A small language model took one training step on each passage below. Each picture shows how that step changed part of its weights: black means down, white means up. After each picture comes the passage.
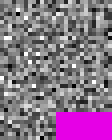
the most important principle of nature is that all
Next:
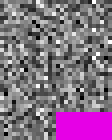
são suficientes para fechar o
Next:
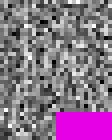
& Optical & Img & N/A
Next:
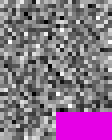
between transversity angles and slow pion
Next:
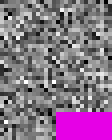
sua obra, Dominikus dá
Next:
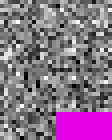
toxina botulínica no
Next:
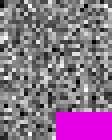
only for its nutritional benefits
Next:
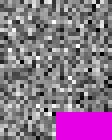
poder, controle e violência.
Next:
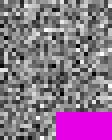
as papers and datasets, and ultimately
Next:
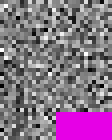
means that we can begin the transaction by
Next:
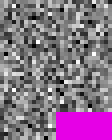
ta'minlaydi. -
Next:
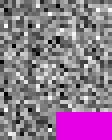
Bulgaria, Croatia,
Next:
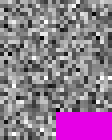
Ref.~\cite{Lindroos} and a
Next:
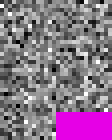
was calculated using the Compare Two
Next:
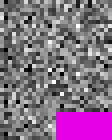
va sun'iy intellektga
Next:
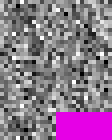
ko'paytirildi, asar
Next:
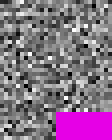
Sci Pollut Res Int*.
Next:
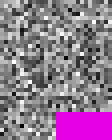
misi perusahaan? 3
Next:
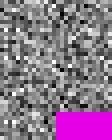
их взаимосвязь
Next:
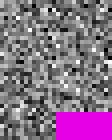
(Figura 2), sendo 2 nas de
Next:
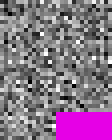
por su predica de la teología de
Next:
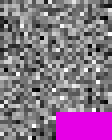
The study revealed that concept mapping
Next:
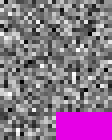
inventory, vegetation clearance
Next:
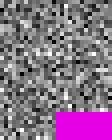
uma nascente reputada de
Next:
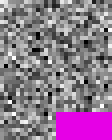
teorías o metodologías de
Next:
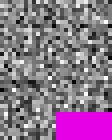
I endorse and follow the rules and
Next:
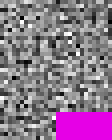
the standard LGAD design, the gain
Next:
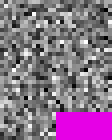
Python using libraries such as
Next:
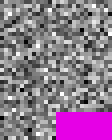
leveraged BulletProof [13]
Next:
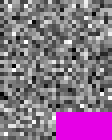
countries at speaking English
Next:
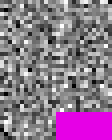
be in the interval $(R_h,
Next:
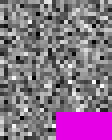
du Mali” (the Hospital of
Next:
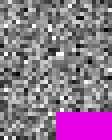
latter case, the squeezing at
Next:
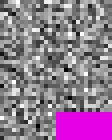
terms of health. This strengthens the
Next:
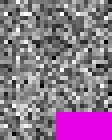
Rae Kwon Chung, South
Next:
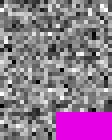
Dacă astăzi
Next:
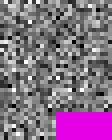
they supply N more efficiently than
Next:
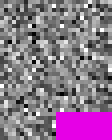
serve equivalence of expressions but they
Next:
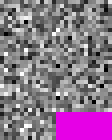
ASI, kepercayaan
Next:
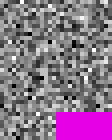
pinch of the final syrup was
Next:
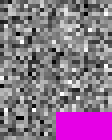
Table 10. Performance of China
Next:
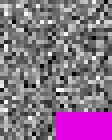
a noncanonical $3n-$dimensional
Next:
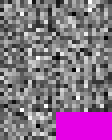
To answer to these questions, this
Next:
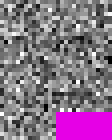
chiqilgan. Hozirgi
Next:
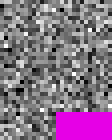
applied to HOPG at pulsed
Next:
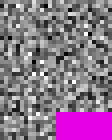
matrix multi-splitting TOR methods for the
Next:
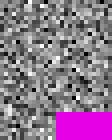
analysis has always been seen as one of the
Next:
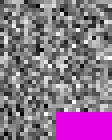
and {Holm}, Scott and
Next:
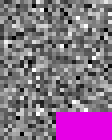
роста 272 Shaxobova
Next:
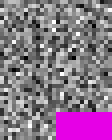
with an interest in the latest searches
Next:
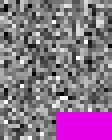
this method of imposing strain transmits
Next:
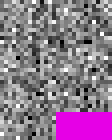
retention of material. Table 17. Quiz
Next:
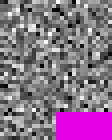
cent). The substance decomposes on
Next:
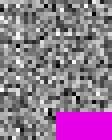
non-relativistic. Thus this model is
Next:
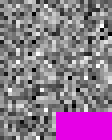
estão ainda em desenvolvimento
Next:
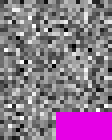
degrees of freedom that
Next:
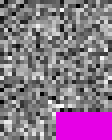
where ${M}$ and ${R}$ are
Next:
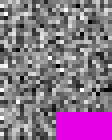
time are issues limiting the applicability of the
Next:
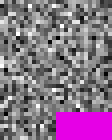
the reacting system (deflection in
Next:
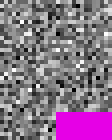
likely to be synchrotron radiation from the
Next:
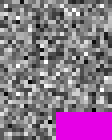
at the edges of the condensate,
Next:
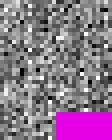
contains the structure information of the quantum circuit
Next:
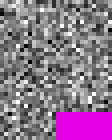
Documentatie Jrg. 18,
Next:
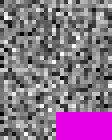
the BMRX design to achieve the
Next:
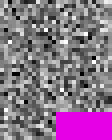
method pseudopotential[52].
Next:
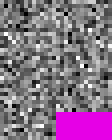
overestimate the bulge component when compared
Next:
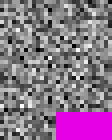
is to leverage the capabilities of power players
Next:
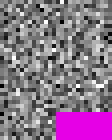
El “caso Bosco”
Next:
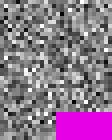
95. Виробничий
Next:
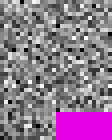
Science, Wuhan University of Science and
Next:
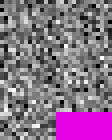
y Hernández, M.
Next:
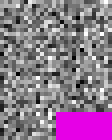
resulting from these calculations. The temperature is fixed and the
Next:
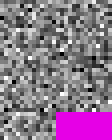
probabilities appearing physically in a problem
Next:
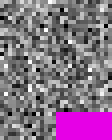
, so we would call this position $3 + 3
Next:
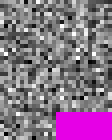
Sin embargo, debido a la
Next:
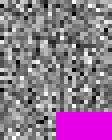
the fully-relaxed structures. For
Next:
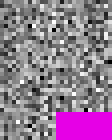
adalah keseluruhan siswa
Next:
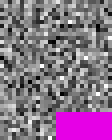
and redshifts are fixed in the
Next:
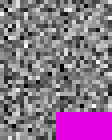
сводкам немецкой
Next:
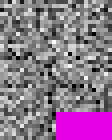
the extent of 12% of all people above the
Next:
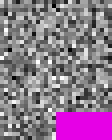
the number of partons in the nuclear
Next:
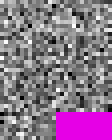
thyroid lesion suggestive of
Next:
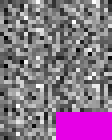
достижения профессиональной
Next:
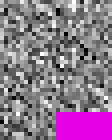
aloqalarini o‘rnatish
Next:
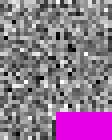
nasogastric drip-feeding
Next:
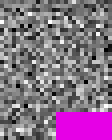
otros cultivos con mayores
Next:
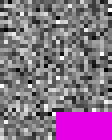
ensuite propagé entre les trames
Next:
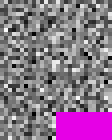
bilish faolligini rivojlantirish va
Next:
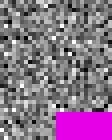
"Integración migratoria
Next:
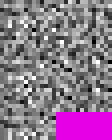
the Heisenberg interaction with respect to the
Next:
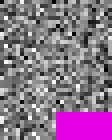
and produce nonvanishing cosmological
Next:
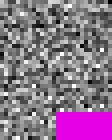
since TMDCs containing Te are
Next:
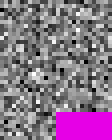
plays a crucial role in establishing
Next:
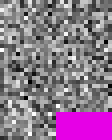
guidance of mentor teachers is at a
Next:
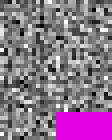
language is represented in over 3,000
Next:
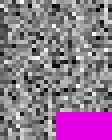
Polonnikov A.A. –
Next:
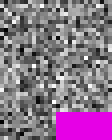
Interest Groups Thanks!
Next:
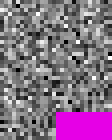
población a recursos
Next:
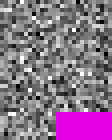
Department of Plant Taxonomy
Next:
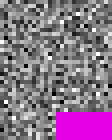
optimize the safety and efficiency of
